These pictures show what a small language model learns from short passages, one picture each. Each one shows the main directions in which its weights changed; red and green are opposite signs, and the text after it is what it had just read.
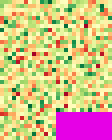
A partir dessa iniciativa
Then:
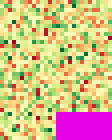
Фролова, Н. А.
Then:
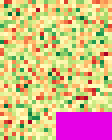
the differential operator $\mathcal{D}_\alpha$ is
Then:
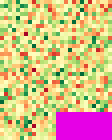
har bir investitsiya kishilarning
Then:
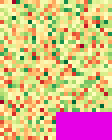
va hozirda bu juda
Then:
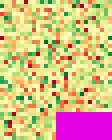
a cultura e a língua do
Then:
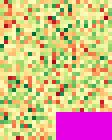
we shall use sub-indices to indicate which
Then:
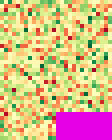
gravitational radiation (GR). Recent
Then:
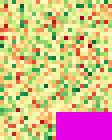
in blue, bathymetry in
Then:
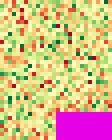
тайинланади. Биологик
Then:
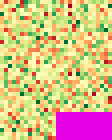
the French language system are
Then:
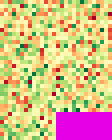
The geodesics are studied numerically and we discuss
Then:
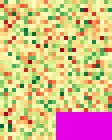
explosion. In the above model (solid
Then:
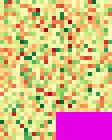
maqolada oilaviy ajrimlarning
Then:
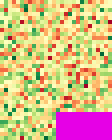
be identified with closed self-dual
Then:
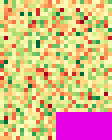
responsibilities, and logistical
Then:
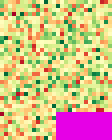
Combining (\ref{sign 1}) and
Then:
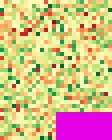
SG class of injections (Fig.
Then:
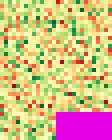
vakansiya (E-markaz) bilan
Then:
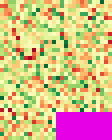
with respect to Sgr A* are artifacts
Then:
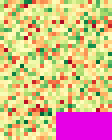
a way out could be to measure the free energies of
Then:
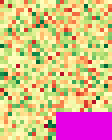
metallicity Blue Compact
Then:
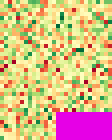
también en el desarrollo
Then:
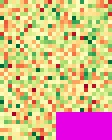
addition that $\inf_{0\leq |\xi|\leq
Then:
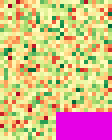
fan yo'nalishlarini rivojlantirishga alohida
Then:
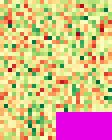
role in their function. In a Single
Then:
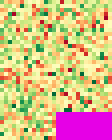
From the simulated values, we have the following
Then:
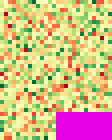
com poucas ou nenhuma
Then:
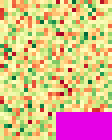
The physical processes behind the phenomenon
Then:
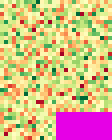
sustentable. Venezuela
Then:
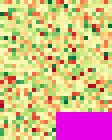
між західним і
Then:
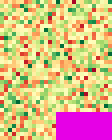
with gluons attached to both the upper
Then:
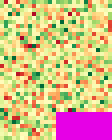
over the last 20 years is the work of
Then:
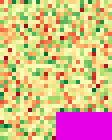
benefits of larger samples, particularly for
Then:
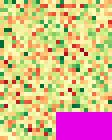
case when $|m|=0$. Thus,
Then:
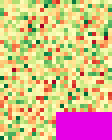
sababli oddiy konsepsiya
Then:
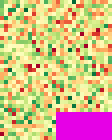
converting the chain into a two-rung
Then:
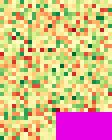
\subseteq H$ and every finite or countable index
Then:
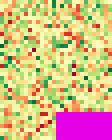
{\cal X}$. The unique strong solution $u$ to
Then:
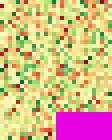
\ref{th12}) taking%
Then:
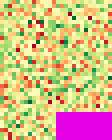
plurisubharmonic in $U$ and
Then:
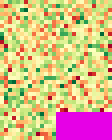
$\tau'$ share the same fixed points. For all
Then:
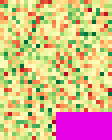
Pós-Graduação em Educação
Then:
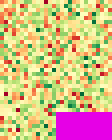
to $\gamma$-rays that constitute the
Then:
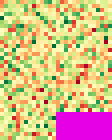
of the order of $t_D>>1$,
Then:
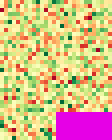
internet users, which may not accurately
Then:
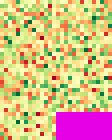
solusi yang unik terhadap
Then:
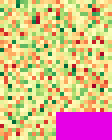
FI $D$-term. The expressions for
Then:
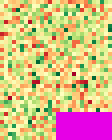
Here is the intuition behind it with a
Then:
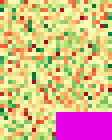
фойдаланишни назарда
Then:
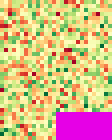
analytic extension and a factorization result for
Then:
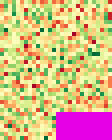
la compréhension du texte
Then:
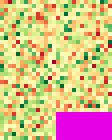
well suited to the constructions at hand.
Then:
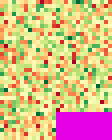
la solidaridad y de la apertura de
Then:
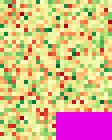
second condition in (iv). Since $U$ is
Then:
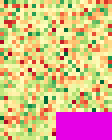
the general case. We first prove an analogue of
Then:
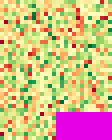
The question if the set $\mathcal{H}$ from
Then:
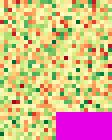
yangi yo'llarni ochadi, balki
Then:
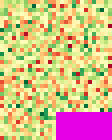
tarbiyasidagio‘ziga xos
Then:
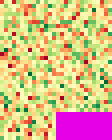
functions. A doubly warped product
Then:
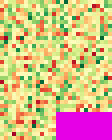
8 s integrations, stored to frame
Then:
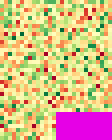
particle or fragment production in the forward
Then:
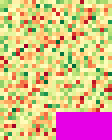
leidsters aan adequate
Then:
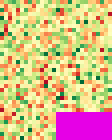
$gN/\Omega$ is significantly smaller
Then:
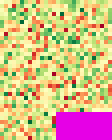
combining the following interchanges:
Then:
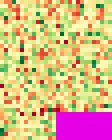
precision medicine settings, where
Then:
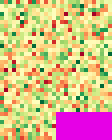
with constant dilaton and vanishing NS
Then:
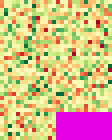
matrix, Arch. Rational Mech.
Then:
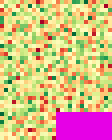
son parámetros locales resultan más
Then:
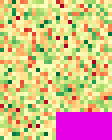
presented herein were obtained at the W.M.
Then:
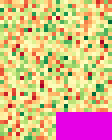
и срокам, чтобы
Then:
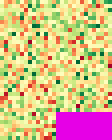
variação não foi tão discrepante.
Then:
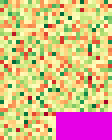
Методы обработки
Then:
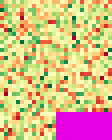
Hence $P(G_j[X])$ and
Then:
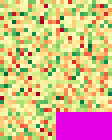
700 Gauss. Note that approximate
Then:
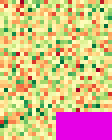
which is designed for high-dimensional regression.
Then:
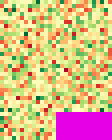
pairing gaps in infinite nuclear
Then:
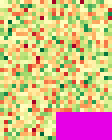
\vec t_p(\spcurve+ u
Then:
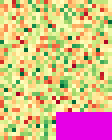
or operate under a narrow bandwidth, as
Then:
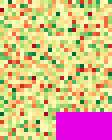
1998.** Paigallend. Ullo
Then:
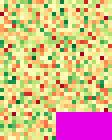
exemple si $\X$ est le
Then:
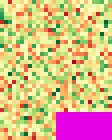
con una ‘u’; y el tono
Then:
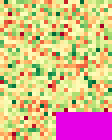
the noise effects are negligible and, hence, the
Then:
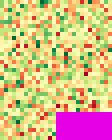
solely on the voltage applied to the
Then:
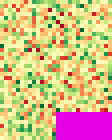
i cuda, które są
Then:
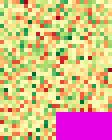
health care variation by identifying
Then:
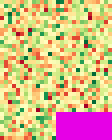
are dual to each other, which could be an interesting
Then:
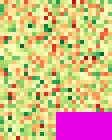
см. На влажных
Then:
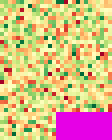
- розряду йонів
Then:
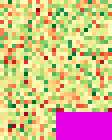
compute entanglement entropies of
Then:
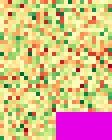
I images reported on here; the full
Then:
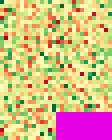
modern denilebilecek olanların
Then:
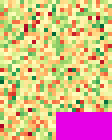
Joyce: \emph{Configurations in
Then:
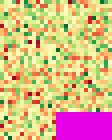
Truncal Ataxia and
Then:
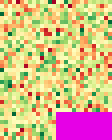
UEMOA suivent une
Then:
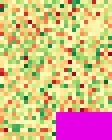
problem \eqref{PB-00} with constant
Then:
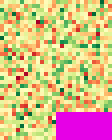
toric variety, we can use the formulas
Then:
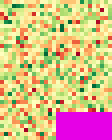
partitions of the phase space as one iterates the
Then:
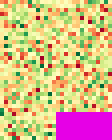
in text counseling with BERT,
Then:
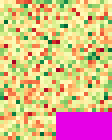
a discussão quanto a possibilidade de
